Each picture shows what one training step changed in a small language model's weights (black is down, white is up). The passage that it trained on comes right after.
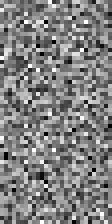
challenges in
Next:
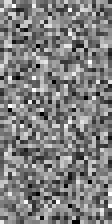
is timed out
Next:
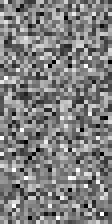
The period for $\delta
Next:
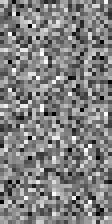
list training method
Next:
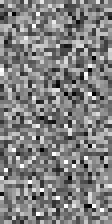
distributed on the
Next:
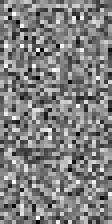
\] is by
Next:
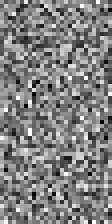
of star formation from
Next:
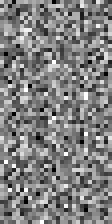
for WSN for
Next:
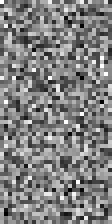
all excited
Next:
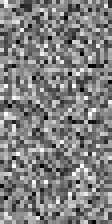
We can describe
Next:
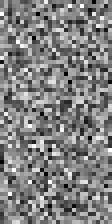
multiple gaps
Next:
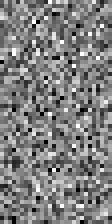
signal comes
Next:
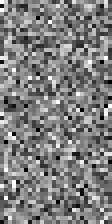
network should have a
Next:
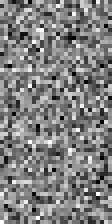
perturbative region for
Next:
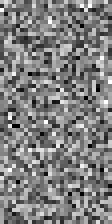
can produce a
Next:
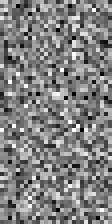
justified by
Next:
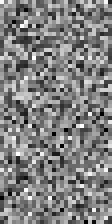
to these models.
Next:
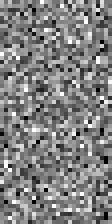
at mean-field
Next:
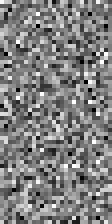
contributing to
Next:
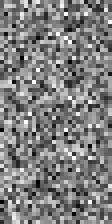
dissipation and
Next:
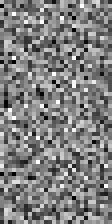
process is essential
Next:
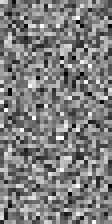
obtain the critical
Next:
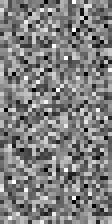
strain curve
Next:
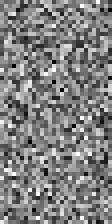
of this equation is
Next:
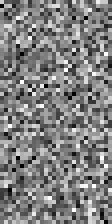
selected times.
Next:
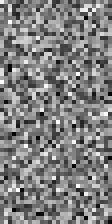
way to solve
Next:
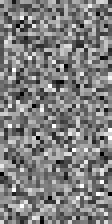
showed that including
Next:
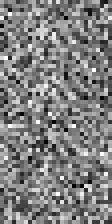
These pricing
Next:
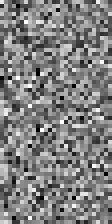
population models.}
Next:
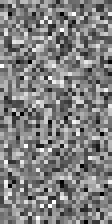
two visible
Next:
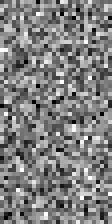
the Reynolds
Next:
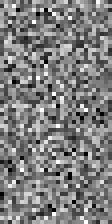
and solutions are
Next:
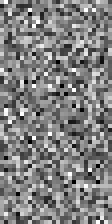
arises from our
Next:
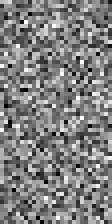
cells in the
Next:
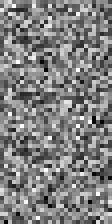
is independent of the
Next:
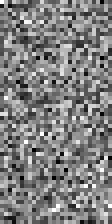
phase. The curves
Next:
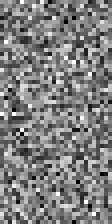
average. There are
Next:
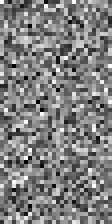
photon we have
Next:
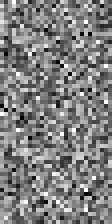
In the Regge
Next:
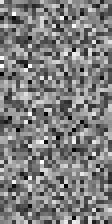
variety of
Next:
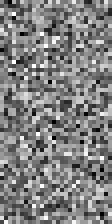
Radius of
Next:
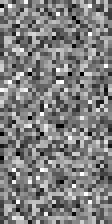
reach the surface of
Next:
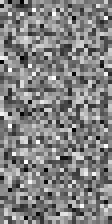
media applications
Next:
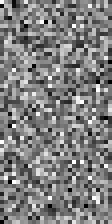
scalable methodology for
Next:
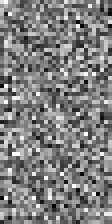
be a set.
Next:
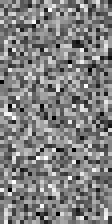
which is presenting a
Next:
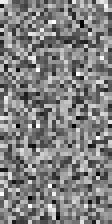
apply, up to
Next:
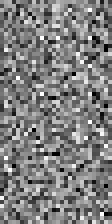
component creates
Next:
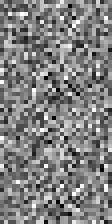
function of top quark
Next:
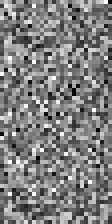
may indicate a
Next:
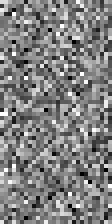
topological system can be
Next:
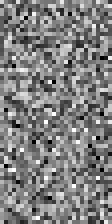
as a function of the
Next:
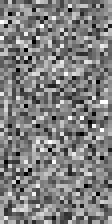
gap ---the
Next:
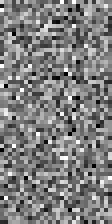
central object and
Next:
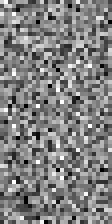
It is known that
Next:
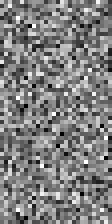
fit of all narrow
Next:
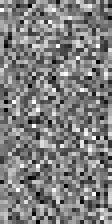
two as a match
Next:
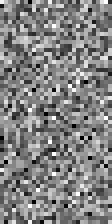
must currently
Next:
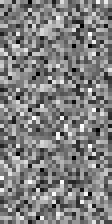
contains our
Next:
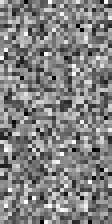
MD simulation
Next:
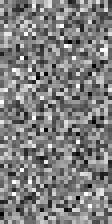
the performance of each
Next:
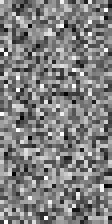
In particular the correlations
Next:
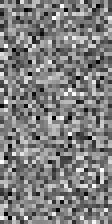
its negation.
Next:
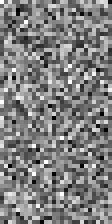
to the states with
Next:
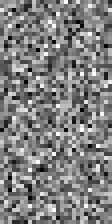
we see upon
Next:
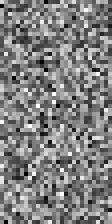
works in the
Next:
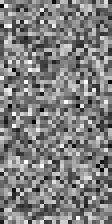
information of measures based
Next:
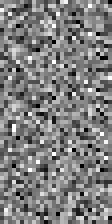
we will see that
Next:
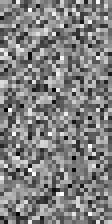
contrast between the
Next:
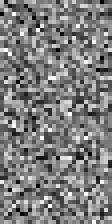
that everyone
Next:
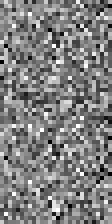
transverse size of the
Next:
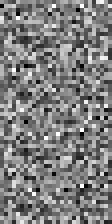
were performed to
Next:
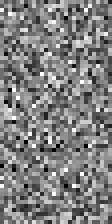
there is no significant structure
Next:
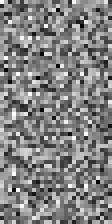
plunge and a
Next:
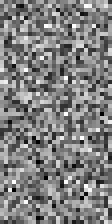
dark energy with the
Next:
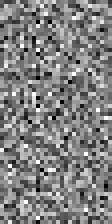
\quad y<0
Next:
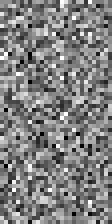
In contrast,
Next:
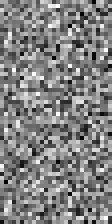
determined by processes
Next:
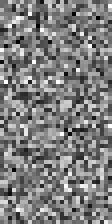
their thoughts.
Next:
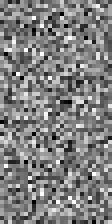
9 classes quand
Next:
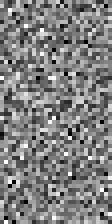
AROA &
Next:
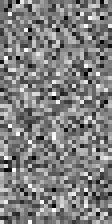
maturity stage
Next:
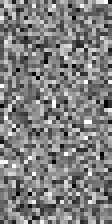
may additionally become
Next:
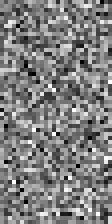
that caused by
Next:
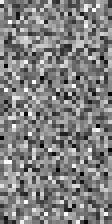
whether it is
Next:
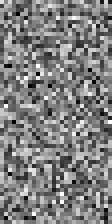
a gauge field to the
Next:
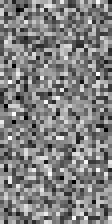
the one obtained from the
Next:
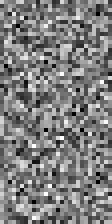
thus, complete the
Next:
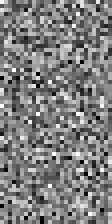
standard deviation,
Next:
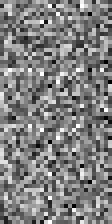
large size of the
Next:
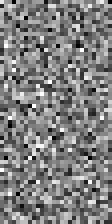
have changed with
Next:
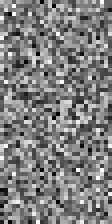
the non-zero
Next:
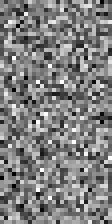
that four of the
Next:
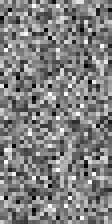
sets B2p
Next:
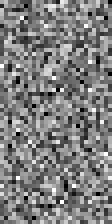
one can notice that
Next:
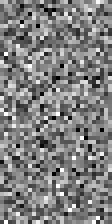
on the conformal
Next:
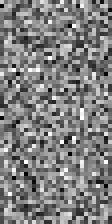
total) in one
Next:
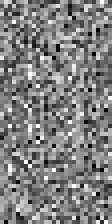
introducing a
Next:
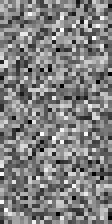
pixels of
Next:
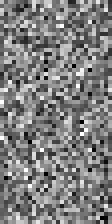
the limit of complete
